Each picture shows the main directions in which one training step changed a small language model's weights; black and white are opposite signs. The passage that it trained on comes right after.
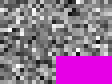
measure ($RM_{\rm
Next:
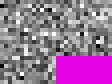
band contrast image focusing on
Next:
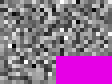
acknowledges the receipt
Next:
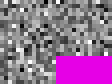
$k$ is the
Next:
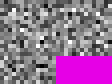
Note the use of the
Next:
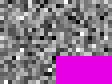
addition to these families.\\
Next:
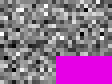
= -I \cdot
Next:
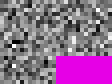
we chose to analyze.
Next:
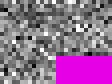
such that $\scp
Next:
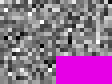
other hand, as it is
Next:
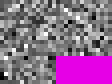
the energy-momentum tensor.
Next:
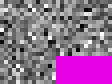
dose, many enhanced
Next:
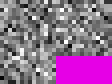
otherwise $P\psi
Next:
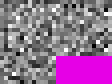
level, after averaging, the
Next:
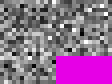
of these processes are extremely
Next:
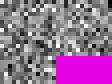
logic gates and by environmentally
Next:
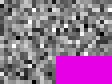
is observable via luminosity-dependent
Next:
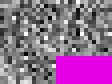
current implementation utilizes a simplified
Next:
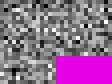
that \begin{align}
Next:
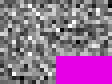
universe ? \item
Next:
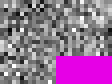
spectral filtering for bandwidth
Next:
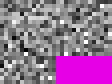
overall softening of the
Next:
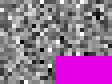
motion.} At this point,
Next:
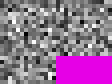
The first potential insertion diagram
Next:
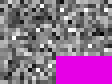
constants renders
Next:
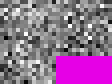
leaves us with a relatively
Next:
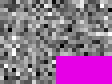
these detectors can also allow for
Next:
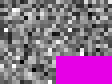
account for such changes by
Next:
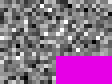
RMS roughness values are
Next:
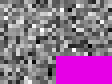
1.1 to facilitate
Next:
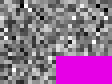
Kahler metric comes from
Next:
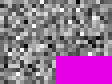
Ohm's law
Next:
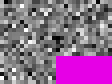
input & acc(\%)
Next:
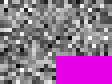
and $K_{\rm
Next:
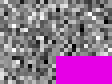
than a factor of 2)
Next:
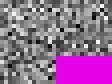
observations. First, the images
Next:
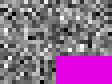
discussions. This research has made
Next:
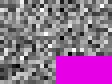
Hamiltonian can be approximated again as
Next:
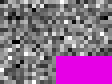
online.) Fit results to
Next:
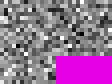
\tau) \rightarrow
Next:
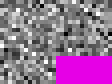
features in the scalar power
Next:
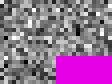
is required for each of the
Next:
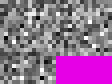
fact we find that this can
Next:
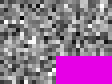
bifurcation was
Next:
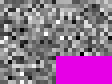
new repulsive force proportional to
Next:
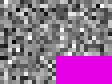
General elections in
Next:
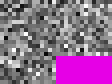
as the mean and the covariance
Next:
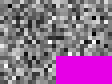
in the right way erases
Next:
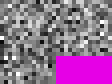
in the running coupling evolutions
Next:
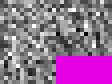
NSF grants
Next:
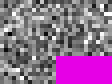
coverage, in general,
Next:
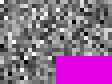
denotes the surface density and
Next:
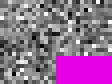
M_{bin} \propto
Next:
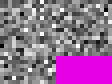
grow was satisfied, even when
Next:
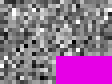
contribute less than 1% of
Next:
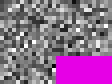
the expansion are proportional to
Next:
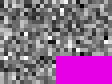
low densities, this interplay
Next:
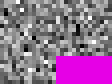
\int dJ_i
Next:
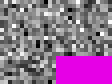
$Q$ to be the
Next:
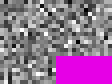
Example 3, beams
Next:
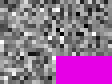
density of this population is lower
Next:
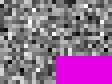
is slightly refined in the
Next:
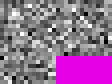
galaxies by each of 4th
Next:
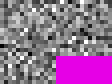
effect [6]. For the
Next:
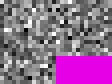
is a global function having a
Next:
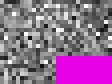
can cause significant errors in the
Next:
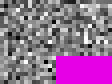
propose the following expressions for these
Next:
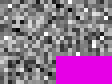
in the same setup.
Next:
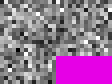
at A and B predicted by
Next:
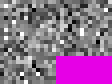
**Theorem 3.** Let
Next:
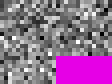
the input size for the
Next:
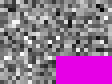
gluon and effective vertices of interaction
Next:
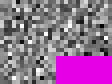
second. Again the
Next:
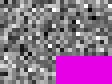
system of nanoclusters
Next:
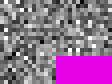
\), we would like to
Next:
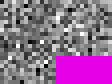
distinct tests. First, we
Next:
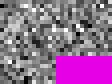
film on a Si substrate was
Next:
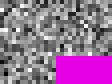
according to the substitution
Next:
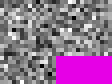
results in $MS$ mode
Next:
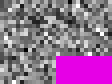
the system about an arbitrary axis
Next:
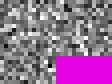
developed in recent years, including
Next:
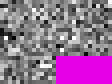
International Conference on High Energy physics
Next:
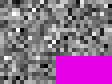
help boost the efficiency and
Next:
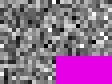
on parameters in the type II
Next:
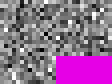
moment. The SOC of
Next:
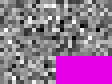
reverse step is less well
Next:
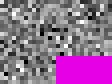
need some incentive measures
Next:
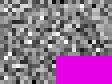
as this is the definition most
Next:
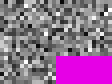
boosted. Therefore we
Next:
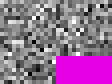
\\ Trigger &
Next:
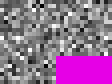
connecting lines for individual clusters
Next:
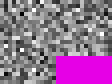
expensive (> 100
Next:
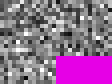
the band energy in the
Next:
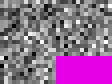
scenarios and the presence of nonlinear
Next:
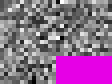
the difference of complexity between
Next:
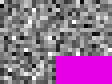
is fully compatible with gauge
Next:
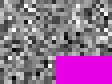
and Cai et al.
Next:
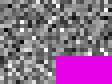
in the Asia
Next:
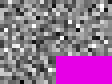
Flachi, A.
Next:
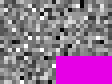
does not require explicit knowledge of
